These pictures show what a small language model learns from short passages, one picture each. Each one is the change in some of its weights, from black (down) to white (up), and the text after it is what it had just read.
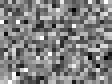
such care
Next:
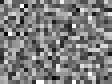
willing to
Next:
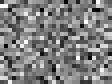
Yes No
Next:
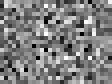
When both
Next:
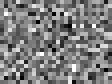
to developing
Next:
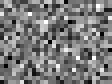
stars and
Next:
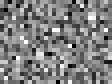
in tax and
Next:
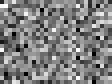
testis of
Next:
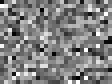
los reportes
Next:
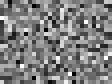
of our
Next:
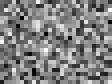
and clear
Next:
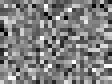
may occur
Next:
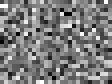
to lead a
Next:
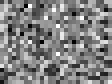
by comparison
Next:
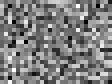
basis to
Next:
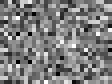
has been a
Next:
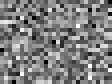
policy was
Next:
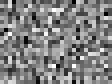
4) use of
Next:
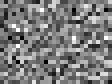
was interpreted
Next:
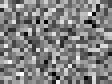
difference were
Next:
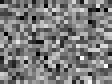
University of
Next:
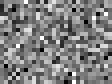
part of the
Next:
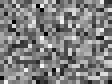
requirements and
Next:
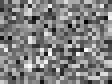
« retour
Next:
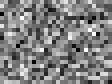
Shu bilan
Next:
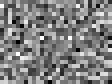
taste the
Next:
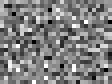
has caused
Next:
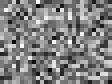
e alle
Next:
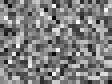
modelling as
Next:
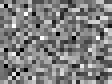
including the
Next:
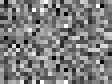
the project and
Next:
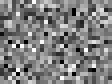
affect the
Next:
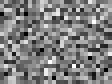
cell levels during
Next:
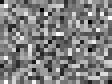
it uses an
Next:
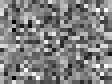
significativas na
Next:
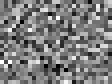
that taking
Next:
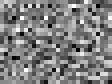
ich und
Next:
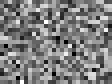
model with standard
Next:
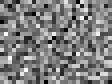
However, in
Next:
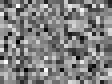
prima non
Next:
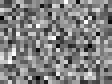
What use is
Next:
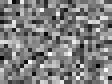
most common
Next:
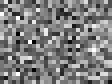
has overcome
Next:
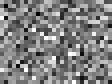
В этом
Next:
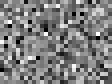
ativa dos
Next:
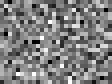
на іконці
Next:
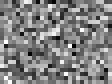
for review
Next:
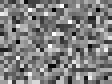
confident using
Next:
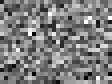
wat is
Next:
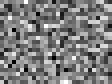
they refer
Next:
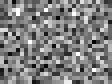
are marked with
